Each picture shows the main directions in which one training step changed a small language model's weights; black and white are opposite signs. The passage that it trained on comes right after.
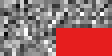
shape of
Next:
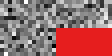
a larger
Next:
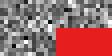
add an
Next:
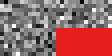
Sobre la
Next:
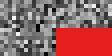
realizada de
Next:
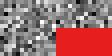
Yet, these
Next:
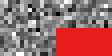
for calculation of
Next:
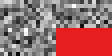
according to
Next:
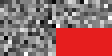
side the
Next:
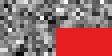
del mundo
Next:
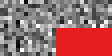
é maior:
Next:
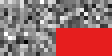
performed before
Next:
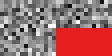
is still
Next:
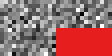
we make a
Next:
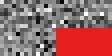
($x$ there
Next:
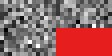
and would be 2
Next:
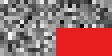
be around
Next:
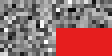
on the other
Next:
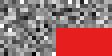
approach does
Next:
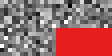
use in this work
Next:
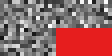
va ularni
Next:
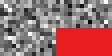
to disentangle
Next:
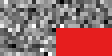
along the
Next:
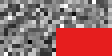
of gravity
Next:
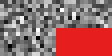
and corresponding
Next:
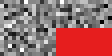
заяви про
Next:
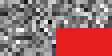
the conditions
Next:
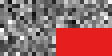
either of
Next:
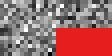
bular ham
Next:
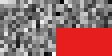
to be more
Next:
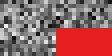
is neither
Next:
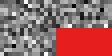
la corolle
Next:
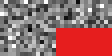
(see Table
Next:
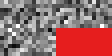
following the work of
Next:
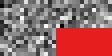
Auge de
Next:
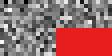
for larger
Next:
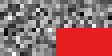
of the fact that
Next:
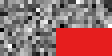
the analysis which may
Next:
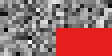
the expected
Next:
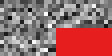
of domains
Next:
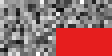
centers. For
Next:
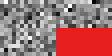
be close to
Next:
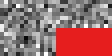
other hand,
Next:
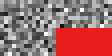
is really a
